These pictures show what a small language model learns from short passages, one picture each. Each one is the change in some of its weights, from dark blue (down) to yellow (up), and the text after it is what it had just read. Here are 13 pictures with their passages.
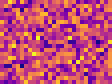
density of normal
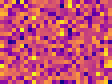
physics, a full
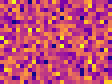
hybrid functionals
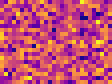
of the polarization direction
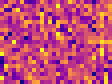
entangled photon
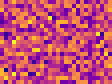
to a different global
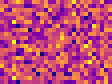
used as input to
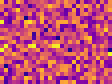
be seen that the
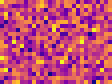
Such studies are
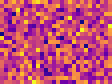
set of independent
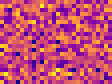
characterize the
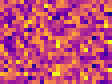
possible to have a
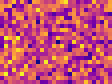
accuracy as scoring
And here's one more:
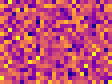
well described with
